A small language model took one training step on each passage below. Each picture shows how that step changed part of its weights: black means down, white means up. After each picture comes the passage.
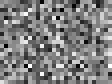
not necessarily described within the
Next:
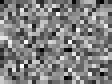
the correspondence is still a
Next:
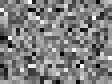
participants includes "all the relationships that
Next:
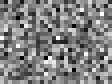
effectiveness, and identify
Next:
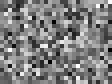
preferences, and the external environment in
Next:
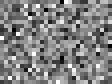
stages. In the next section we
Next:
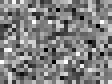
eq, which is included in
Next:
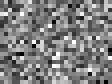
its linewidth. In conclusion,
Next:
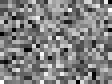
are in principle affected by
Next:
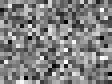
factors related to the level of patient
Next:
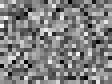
previously reported rates ranging from
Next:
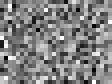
for less than 50 GeV. A
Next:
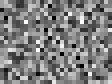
or 31 % of total world
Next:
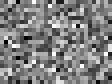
of Third World countries, in
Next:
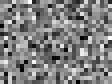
with the sensing matrix) used in
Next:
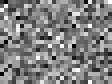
of Patient's with
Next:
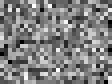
powder and tooth
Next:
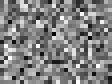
conceived the idea.
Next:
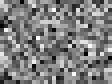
the problems of geopolitics
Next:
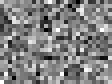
to invert the value of one
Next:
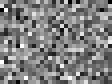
OPD or emergency
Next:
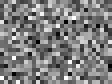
they are classified in the
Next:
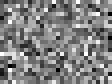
$j$. On the expanded
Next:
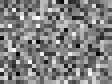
on optical 3 coherence
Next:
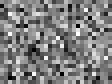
value and increasing $\gamma$ from
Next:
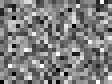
God: Faith and
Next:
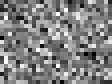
effective mass of the main oscillations are
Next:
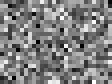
2 mm A study by Costa
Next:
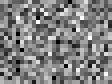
until a smooth,
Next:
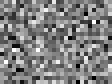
forming stars and this tendency
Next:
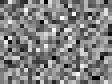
and compiled by the authors.
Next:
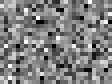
morphology and electronic properties
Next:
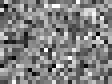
Currently, single spatial resolution
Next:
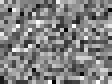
3. RESULTS
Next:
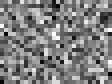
General Surgery,
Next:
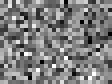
of the field trial. As well
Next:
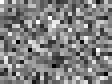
its contents are an expression of the
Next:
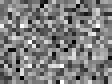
until such a route can be
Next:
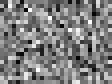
Fundamental principles and
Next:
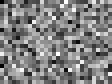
in the classroom. According
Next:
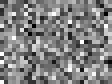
students' physics-related
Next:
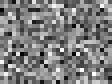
as a spatiotemporal
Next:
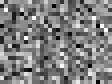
od dnia 21
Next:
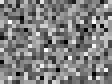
shape, nor could they find any
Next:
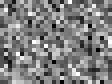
there is no non-perturbative
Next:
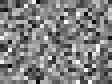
is aligned with a strong
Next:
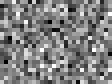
Technique College. The target
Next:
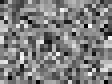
as the band-structure
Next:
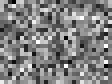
the usual chirality
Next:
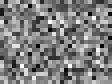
Figure 2 is an illustration of the
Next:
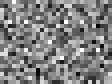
important to carefully
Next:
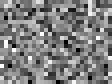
{\it restricted} amount of
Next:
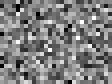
the cryptochrome
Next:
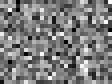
Wang's approach, please
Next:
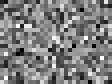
of knowledge and thinking of
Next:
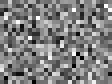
parameter was kept at
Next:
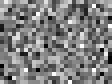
[29,30]. We assume that
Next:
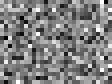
constructing a dictionary matrix
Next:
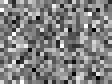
for both the sourcing and
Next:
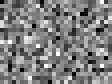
an investigation is beyond the scope
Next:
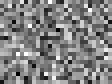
Government had announced
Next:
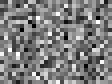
was placed and connected to
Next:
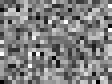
scale this hurdle, it
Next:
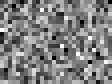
to a lower PAH content at
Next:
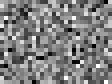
traditionally discussed and theorised
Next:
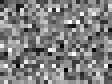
the displacement upon
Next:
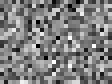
to the parametric path.
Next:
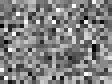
can go where rescue workers
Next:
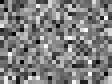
creative strategies to test whether they can
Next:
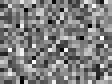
explained the development impact of the
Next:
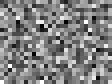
complements permanent closures
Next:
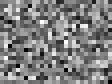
of the fauna and
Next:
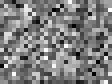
PBS1, we only
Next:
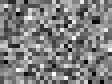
\Delta}$ is nonzero which
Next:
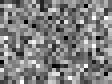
generate appropriate cross links between
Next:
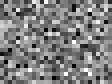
the First Sangam.³
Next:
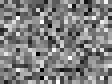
as medical doctors,
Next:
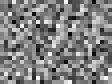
for short microalgae supply
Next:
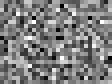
bend islands or
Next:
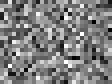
for the use of refractive
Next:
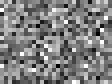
Isatin Derivatives as
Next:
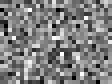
hybrids is essential to this
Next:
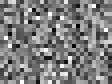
proportional to the number of
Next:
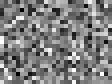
magnesium on postoperative
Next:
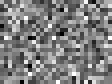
model. In this instance, we should
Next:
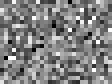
royalties. Finally,
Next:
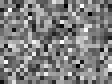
observations, which is based on the
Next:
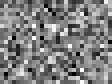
research in fluid dynamic problems.
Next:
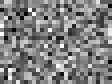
decarboxylase first turns
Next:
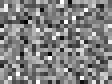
governance* is the key to a
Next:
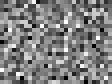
is the propagation constant. The
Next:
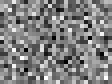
colors used in the map encode
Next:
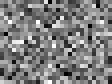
an extension to nonlinear {\it
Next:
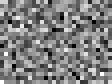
and nuclear matter can have a
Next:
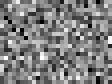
cases like O$_4$ where the
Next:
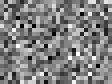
criteria as well for assessing the
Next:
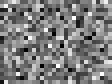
nonlinear and has become popular for
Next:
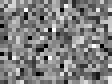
\caption{(a) The
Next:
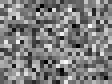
collected from the eBOSS
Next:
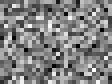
tree-level picture
